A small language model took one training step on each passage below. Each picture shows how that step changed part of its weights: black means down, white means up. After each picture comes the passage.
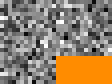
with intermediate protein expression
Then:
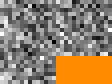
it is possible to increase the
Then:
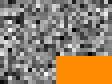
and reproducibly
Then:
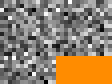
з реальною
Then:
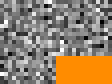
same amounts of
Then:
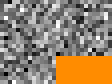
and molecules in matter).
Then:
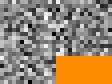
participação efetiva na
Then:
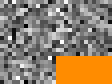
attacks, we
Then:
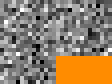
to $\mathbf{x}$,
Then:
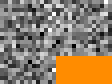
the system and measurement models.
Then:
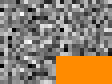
be the sample size and
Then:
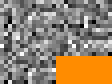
S. Warren,
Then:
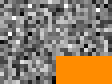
given above. We have
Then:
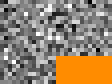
tayyorlov guruhi
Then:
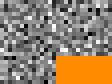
speech at the
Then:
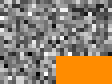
merupakan bagian
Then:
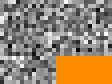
SN explosion is still
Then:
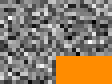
and followers, respectively.
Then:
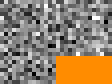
Nayak, U.
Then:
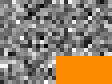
они не умеют
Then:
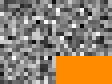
Technique) innovatsion
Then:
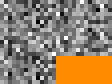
positive or negative response to the
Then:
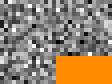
bog’liq. U
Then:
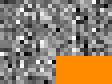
95% confidence
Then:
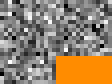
solution but otherwise they look
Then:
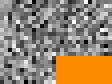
at an air mass of
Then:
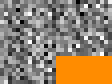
fully analytical treatment of
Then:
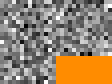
cost of placing millions
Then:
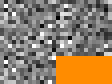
Therefore the product on the left
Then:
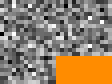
қиҳати ба
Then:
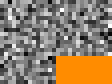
arcaicos, não
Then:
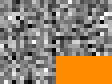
CP phases and may have
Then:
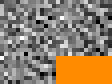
olish huquqiga ega
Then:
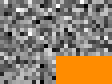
с законом, иными
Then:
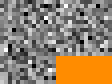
magnetic field\footnote{We
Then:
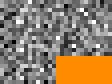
bei Bedarf und
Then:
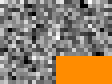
ambos mohos.
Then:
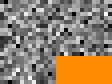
qo'shib, uni keng
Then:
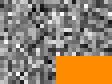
[2]Quantum Science
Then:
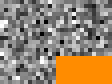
orthogonal to the
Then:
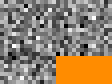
near the tip affect the
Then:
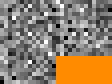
then there should be some path
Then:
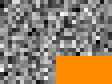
away from the vH
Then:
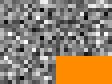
della zona costiera
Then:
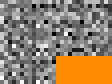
NR model are close to
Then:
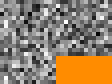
of terbium, which
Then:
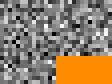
monitoring qilish uchun juda
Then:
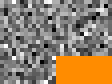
size of the pixels used
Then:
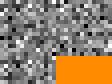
ҳам ўзбек
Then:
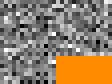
the other hand, from
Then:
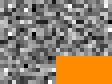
correction to the hard amplitude
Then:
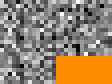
the overall variability fraction of
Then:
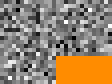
do processo patológico e
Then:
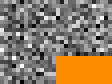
$ZZ$ box
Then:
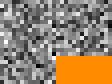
the Gauss' law
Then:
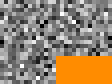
plot the absolute square values
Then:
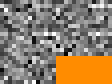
paydo bo'ladi.
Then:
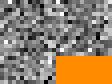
relativistic interactions which all
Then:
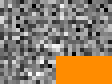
matrix $\ubM$ is
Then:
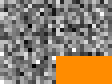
vertex there are two
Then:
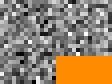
method, consider the first
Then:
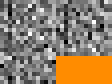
сборник статей
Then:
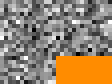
idea of what to
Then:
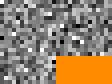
seguridad pública para
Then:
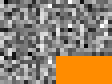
un sendero de
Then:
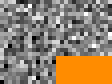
As each input state is in
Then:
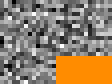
Studierende haben
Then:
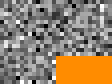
with the Galilean
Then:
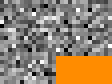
3D models {\bf
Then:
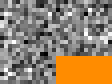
found that quantities defined on one
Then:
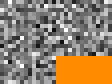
the characteristic distributions of the
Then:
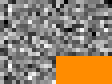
en domótica, que
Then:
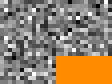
directo de las preferencias
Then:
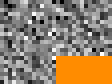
this stiffness reduction
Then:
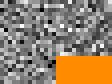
the impinging Ga
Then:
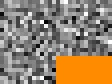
\eta \frac{ 2
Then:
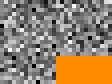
the gravitational field becomes completely
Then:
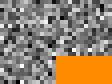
va fikr almashuvlar
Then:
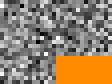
*tirq* i
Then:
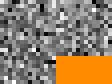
discussed in this section:
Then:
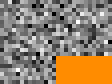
that is not relevant for current
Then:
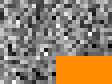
A full machine-readable
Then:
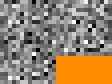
el tiempo. El
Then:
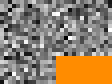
arqueologia. O
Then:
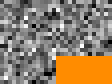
vazifasi korxonaning
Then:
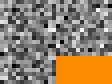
defined by one or more
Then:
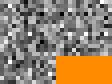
length between Fermi atoms of opposite
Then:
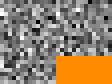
bu aloqalar ahamiyatining
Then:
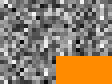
the correct form, but might
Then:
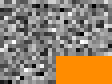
relies on the fact that
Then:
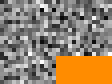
Fransuz olimi
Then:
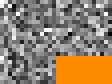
First of all, we must
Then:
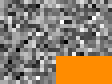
Vingt siècles
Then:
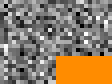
hence, visual encoding
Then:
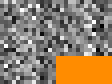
по двум
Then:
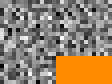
geçmişin olduğu
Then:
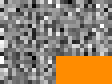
*le tableau de
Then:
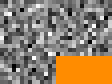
omil sifatida namoyon
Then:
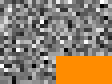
contain logarithms of
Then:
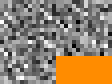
type initial state can lead to
